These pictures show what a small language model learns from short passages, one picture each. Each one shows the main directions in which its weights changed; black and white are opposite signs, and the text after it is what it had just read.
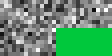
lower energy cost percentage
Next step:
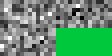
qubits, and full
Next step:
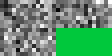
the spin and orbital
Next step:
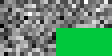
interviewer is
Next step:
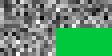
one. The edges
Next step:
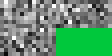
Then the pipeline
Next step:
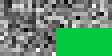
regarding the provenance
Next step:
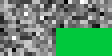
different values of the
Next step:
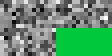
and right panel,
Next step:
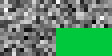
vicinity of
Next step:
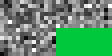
time according to real
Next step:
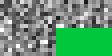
of quadrature
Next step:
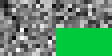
the total wave function
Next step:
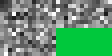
aimed at describing
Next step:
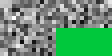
decays into a pair
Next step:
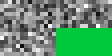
set of measurements of
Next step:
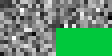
in the set
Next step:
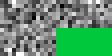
find the trajectories of
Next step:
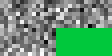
have standard propagators
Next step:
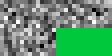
Open foundation
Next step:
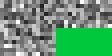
quantitative levels} needed
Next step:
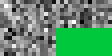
air and the relative
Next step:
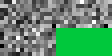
}$. In other
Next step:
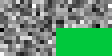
that are sent
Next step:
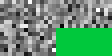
ignition of
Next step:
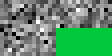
establish the secret
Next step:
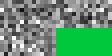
region. Throughout
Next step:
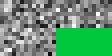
one studies spreading
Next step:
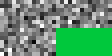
EOS of the
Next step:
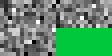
We consider a
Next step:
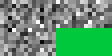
A separation logic
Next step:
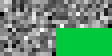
allows us to count
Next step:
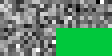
transit time must
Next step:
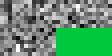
results by incorporating
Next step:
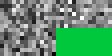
state, the
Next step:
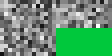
the sharp edges
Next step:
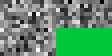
markers, are
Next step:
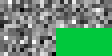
available to us
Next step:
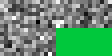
technique is also a
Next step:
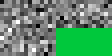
of Physics A:
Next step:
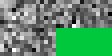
precisely the case in
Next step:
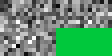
low level and high
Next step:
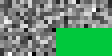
of LLMs to
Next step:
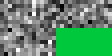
were made using methods
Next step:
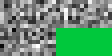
results, respectively.
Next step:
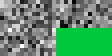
a directly proportional DM
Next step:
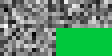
notice that, at
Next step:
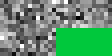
triangle extension.
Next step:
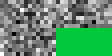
can not get closer
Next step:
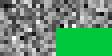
on the set of
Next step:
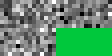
fields that appear linearly
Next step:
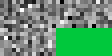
i to node
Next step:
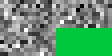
the metric then becomes
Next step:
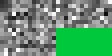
aimed at determining
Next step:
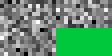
a recommendation
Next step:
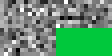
\and University of
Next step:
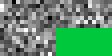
(which is used
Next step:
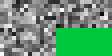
corrections to the
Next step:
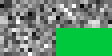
entity representations of
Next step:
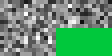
precise as previous
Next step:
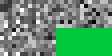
input state, successfully
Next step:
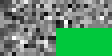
exactly the same
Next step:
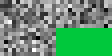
of the shortest
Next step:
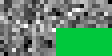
honeycomb lattice
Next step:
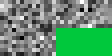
ahead or day
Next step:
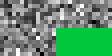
matrix elements for source
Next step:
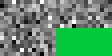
(bottom panels)
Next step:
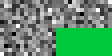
natural H/V
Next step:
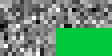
framework. It is
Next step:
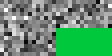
operations are allowed as
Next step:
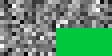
strengths are given
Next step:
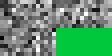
the integrals in
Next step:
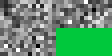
the crystal structure,
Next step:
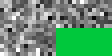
be used to get
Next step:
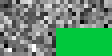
of the results of
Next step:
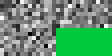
a basis for
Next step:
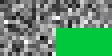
monitored as a
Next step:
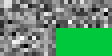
frequency domain with respect
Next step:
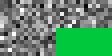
for unseen
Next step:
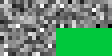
algorithms for relatively complex
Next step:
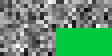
order to bring
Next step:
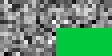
neutrino production by
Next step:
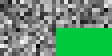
of a stable orbit
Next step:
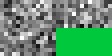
to the PBH
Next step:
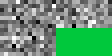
mol. %
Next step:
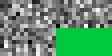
is known to
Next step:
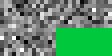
under consideration. In
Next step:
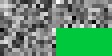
the fractional
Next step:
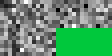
on the potential energy
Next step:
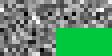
cluster. With new
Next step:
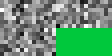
additional dynamics are
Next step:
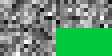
dispersion has a long
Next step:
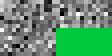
a resolution better than
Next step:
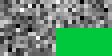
from the interior domain
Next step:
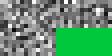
corresponding to the
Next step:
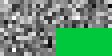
depends on the number
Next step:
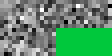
rotated hex
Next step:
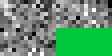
the decay amplitudes of
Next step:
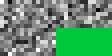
results and discussions to
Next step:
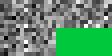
do not play an
